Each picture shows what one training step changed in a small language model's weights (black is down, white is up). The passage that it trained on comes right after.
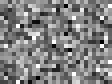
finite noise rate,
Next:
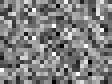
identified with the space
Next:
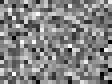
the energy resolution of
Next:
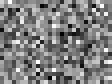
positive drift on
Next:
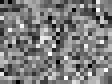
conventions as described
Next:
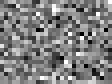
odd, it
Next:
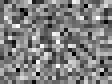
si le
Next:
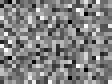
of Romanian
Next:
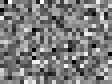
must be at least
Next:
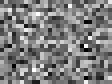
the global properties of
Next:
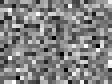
the regime where
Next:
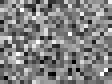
the EU is
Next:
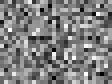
as they finally
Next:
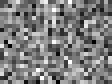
on the stock
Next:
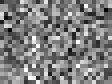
incident edges
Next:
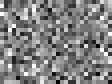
which the endomorphism
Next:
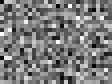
used corresponding to the
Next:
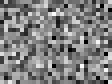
a similar combination
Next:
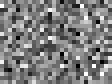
Resampling}: We
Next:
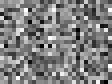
gaps. This
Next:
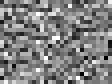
the fact that
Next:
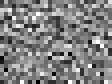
the second entity
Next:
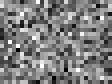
model composition on
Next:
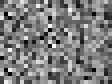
on reviews
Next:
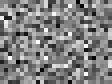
of the event
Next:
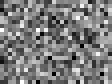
configuration enables
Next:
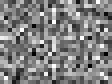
seeds of
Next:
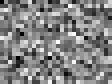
prolonged the
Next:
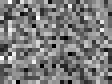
show here the
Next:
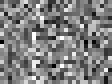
with a small enough
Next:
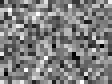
the families
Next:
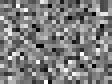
relations. Let us
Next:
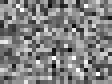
is realized at
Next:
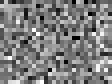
scenario Figure 8
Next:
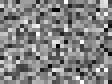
\mu$ and
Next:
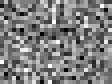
presence of mixed
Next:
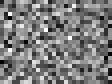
to study other
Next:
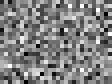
response and the
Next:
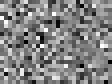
of $r'
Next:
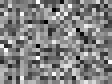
of hydrological
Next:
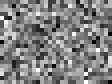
of the boundary.
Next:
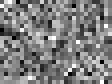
effective quasar
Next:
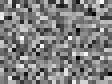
can be modeled
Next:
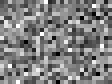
that the sales
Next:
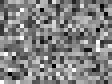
method for solving
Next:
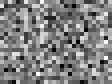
let $A$
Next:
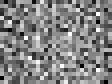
Working as
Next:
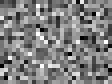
for a wide
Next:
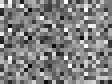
have already been
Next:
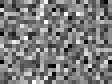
investor invests
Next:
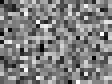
generation problem in
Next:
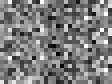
we get the
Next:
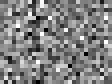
Look The
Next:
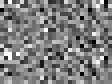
that implies that the
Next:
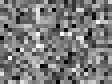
coincides with
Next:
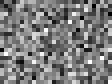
one immediately
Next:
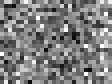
consider two cases:
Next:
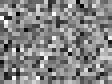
of each kind
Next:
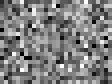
critical points, and
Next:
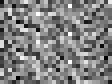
the model,
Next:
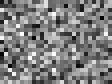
a cold
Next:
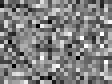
new possibility of
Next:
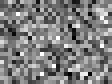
dimensional coefficients we
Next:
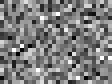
into account the fact
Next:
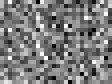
we say that
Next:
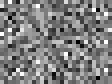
\item We observe
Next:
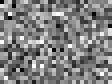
to the \textit
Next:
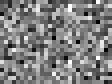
known competing
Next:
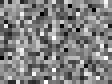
obscuration even
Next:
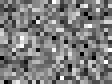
distance ladder
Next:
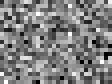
the meaning of
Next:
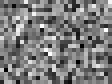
these polynomials on
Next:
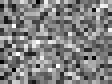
the top panel
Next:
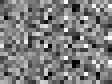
cases, since it
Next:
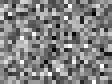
from three to four
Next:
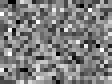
which i varies
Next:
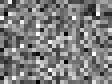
due to a
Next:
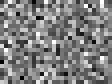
of Grant
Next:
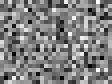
may vary from
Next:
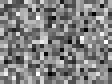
always let $\xi
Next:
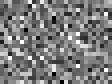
We find a significant
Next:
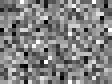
the Revised
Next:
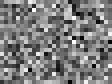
comparison metric than radius
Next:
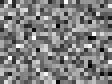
and which can only
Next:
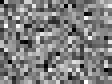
two major issues
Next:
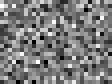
describe sound
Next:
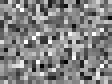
is valid for
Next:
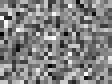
of the apps
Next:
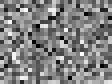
action. We used
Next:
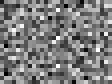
fundamental difficulty
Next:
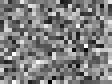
linear one. The
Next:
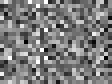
study illustrate that
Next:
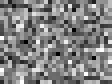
these modes
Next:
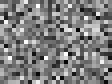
within 15% of
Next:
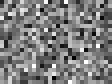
and predicted
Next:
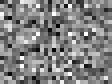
inserted between
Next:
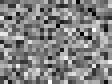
or both of the
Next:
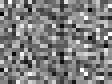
cannot have its
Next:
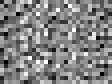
sink site
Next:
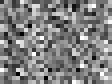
different differential equations
